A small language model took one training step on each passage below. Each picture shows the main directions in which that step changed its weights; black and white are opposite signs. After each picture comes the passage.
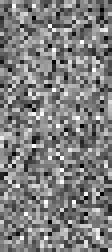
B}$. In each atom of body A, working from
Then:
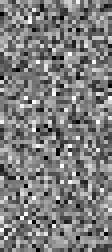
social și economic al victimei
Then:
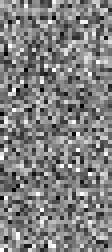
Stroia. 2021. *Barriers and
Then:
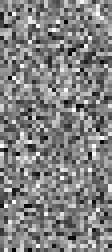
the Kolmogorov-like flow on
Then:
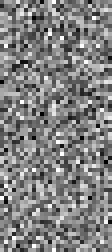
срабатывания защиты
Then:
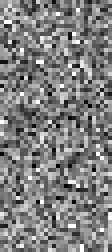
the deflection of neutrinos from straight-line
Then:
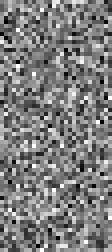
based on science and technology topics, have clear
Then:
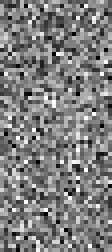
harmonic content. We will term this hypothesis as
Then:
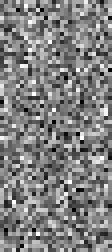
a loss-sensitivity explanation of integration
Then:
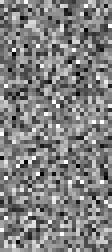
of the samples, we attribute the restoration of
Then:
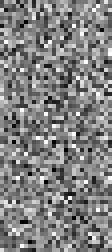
system is gaining significance. This process is
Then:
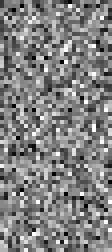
utilization of school canteen profit,
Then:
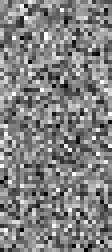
areas over a nonpredictable period. The
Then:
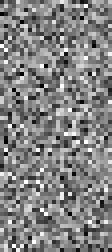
criterion\footnote{This means that the actual
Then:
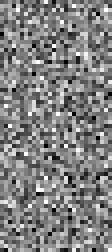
This work is organized as follows. In the next
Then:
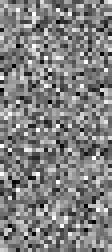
эта оценка должна быть
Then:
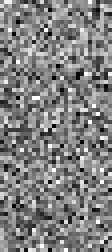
boshqa moliyaviy institutlar
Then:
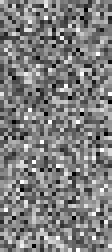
lug'aviy birligi o'z tilida
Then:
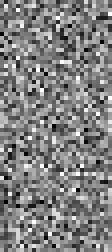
unut bo'lgan. O'rganuvchi
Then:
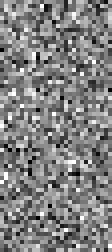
presence of bioactive compounds.
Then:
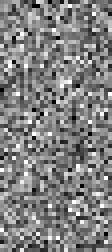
Development of Integer-Forcing
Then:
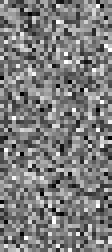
against numerically exact kinetic Monte Carlo
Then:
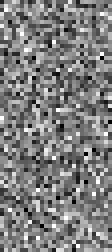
ref.Ref use bool.Bool exception
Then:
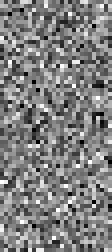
the SOC-induced spin precession,
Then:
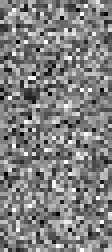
\texttt{STG.R} &
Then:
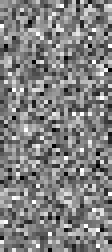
be characterized by a single electron temperature value, as
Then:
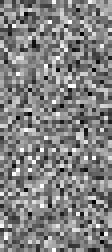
shoirning lirik qahramoni
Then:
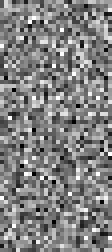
crítica, o estudante deixa de
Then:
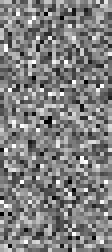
de norma, sino en la de sistema
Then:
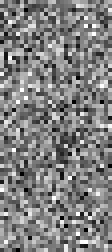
- Arnold Sr., D.F.,
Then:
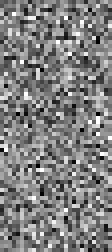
results and is therefore not shown. The transfer matrix methods
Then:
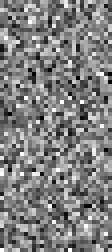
realized in a modular long-distance
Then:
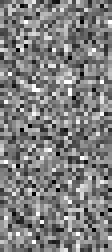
two-line hybrid rice being
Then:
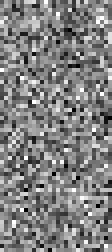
for all, a simple Lie algebra
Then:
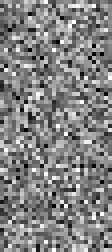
что-то укрываю.
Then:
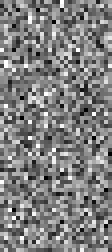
electric utility in the UK. UCP for
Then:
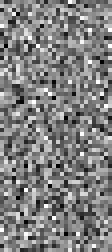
insufficiently studied aquifer. The method
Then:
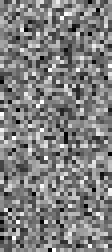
in of EG1 and EG4 by
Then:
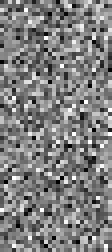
baseline in which the agent observes all FOV
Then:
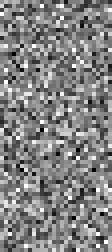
this satisfies the $f-$sum rule.
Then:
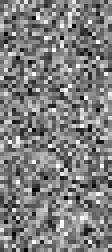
tool is tightly related to the living
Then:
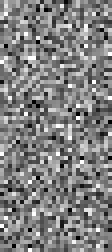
expectation values and hence the symmetry is not
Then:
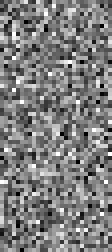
Magdum C, Jadge D,
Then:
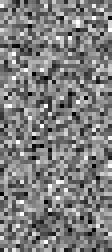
and Xianfeng Chen$^{1
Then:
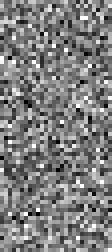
Intelligence (AI) methods, recent works have
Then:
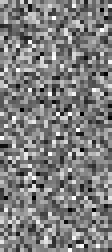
musobaqalari va bayramlari
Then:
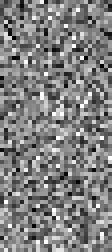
tegishli intensivlikning asosiy
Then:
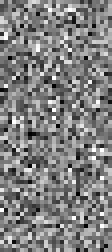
pada kubangan tersebut, namun
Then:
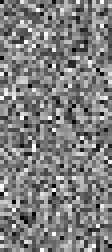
organic concoctions. Treatment
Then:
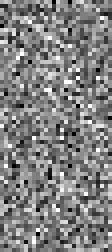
kerak. 6. Maktabgacha
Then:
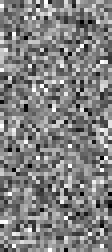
radiation-free posture analysis is capable to
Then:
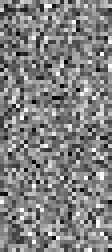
objects. In addition, there is the problem of
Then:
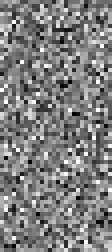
the ratio of the vacuum expectation values of
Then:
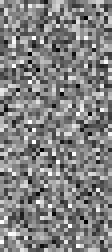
критерію Ст'юдента.
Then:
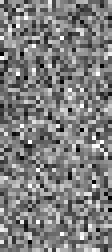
yang sudah terorganisir dan
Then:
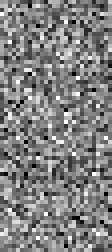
the separation of fake sites from their original.
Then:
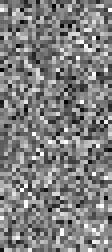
study was conducted for assessing the alterations in
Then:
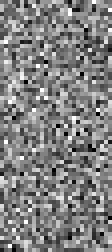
yetishmasligi Keyingi
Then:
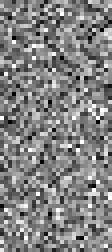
группе лиц с развитием летального
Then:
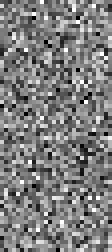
novel ERC model is proposed, which is able
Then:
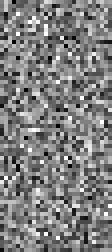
which are often terse, we plan to investigate the
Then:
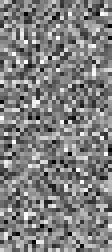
\end{table} \clearpage
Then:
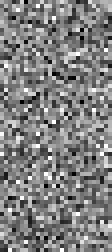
свою производственную практику.
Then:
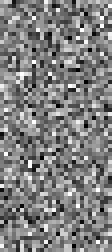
di Oersted, ossia che una
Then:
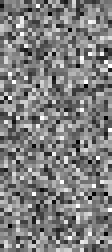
valley-polarized hybrid
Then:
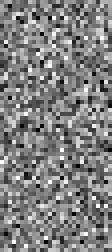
deviations for the very central collisions also appear in the
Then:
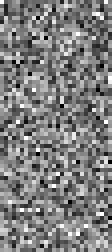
participation of a wide range of people to solve health
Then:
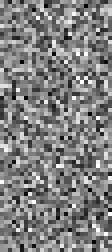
phase line is low. Figure 3. Map of
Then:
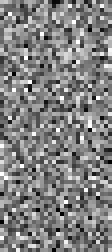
spatial segregation during foraging. Unlike
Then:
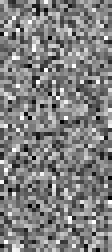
- Resta, B., & Dotti,
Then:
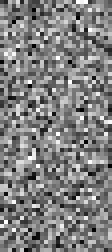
Universidade Research strength (FWCI Q3)
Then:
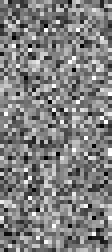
Бироқ, белгиланган
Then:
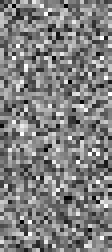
quien al final es quien debe
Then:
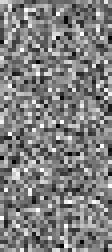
for work-related purposes will enable me
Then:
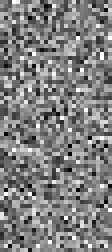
stress interval. More importantly, other distributions, such
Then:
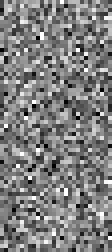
will be beneficial for both teachers and students,
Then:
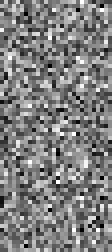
yoki yaratish. Bular o‘quv
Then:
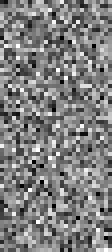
Versão interativa aqui. Os
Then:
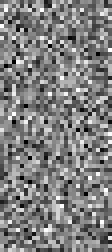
Blur. Dengan memadukan data visual dan
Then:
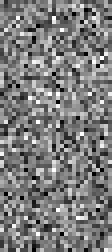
bagi negara berkembang,
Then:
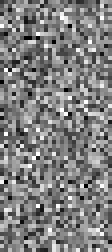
har qanday balo-yu
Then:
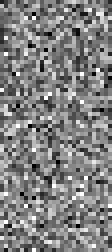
подкормки в период роста
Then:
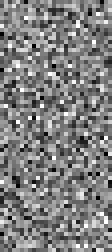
recomendada en estos casos se basa
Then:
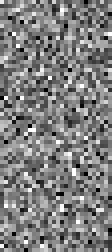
and parametric amplifiers based on
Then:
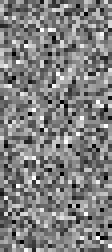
programs of upper and bottom heating plates.
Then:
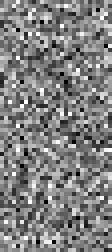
além de explicitar quais as demandas do
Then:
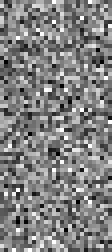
is 17 (determined as a $3
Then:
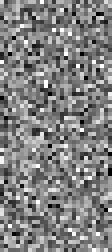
багато питань на які діти
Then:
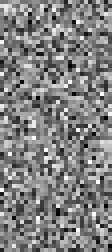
services. The significance of this requirement arises
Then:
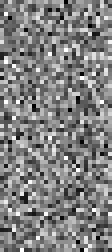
counselling services play a crucial and complementary
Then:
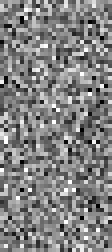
a learner-centred approach is one of the
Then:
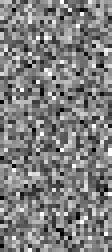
justa e inclusiva, que
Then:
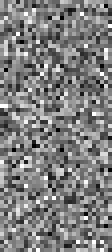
to find \begin{eqnarray} \frac{\partial
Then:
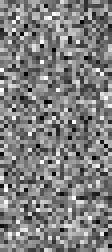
the lattice or the dispersion of the system under investigation
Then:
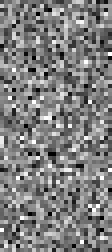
same time, the statistical significance of the
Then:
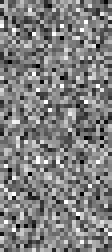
clay soils, foam agent,
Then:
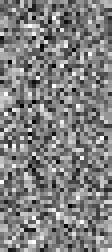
– UC2 are shown in table shown below.
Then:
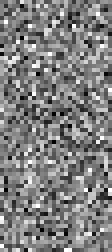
compression stress is approximately 74% of the mean
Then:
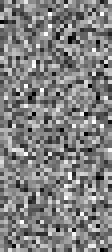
encontrado como debilidad en la
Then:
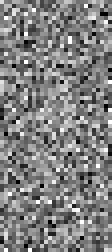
\end{figure} \begin{figure*}
